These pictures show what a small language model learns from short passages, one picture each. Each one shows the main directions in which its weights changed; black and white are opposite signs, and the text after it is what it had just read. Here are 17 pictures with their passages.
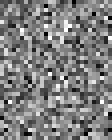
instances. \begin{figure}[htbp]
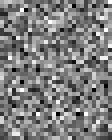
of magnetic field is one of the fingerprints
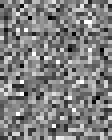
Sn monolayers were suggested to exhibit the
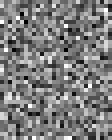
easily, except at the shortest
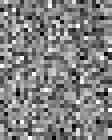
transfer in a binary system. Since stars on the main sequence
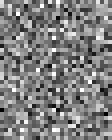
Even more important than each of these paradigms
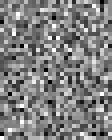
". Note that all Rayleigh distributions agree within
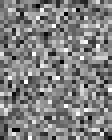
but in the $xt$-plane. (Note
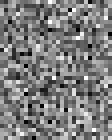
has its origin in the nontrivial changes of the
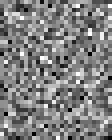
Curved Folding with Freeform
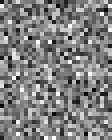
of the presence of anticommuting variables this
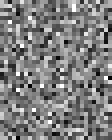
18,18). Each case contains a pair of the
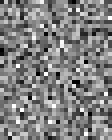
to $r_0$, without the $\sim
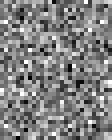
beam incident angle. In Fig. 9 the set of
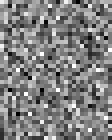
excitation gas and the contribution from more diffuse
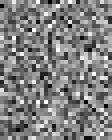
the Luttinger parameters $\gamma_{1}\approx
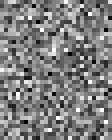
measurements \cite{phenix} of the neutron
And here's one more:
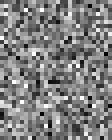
by holography, we show this sum rule
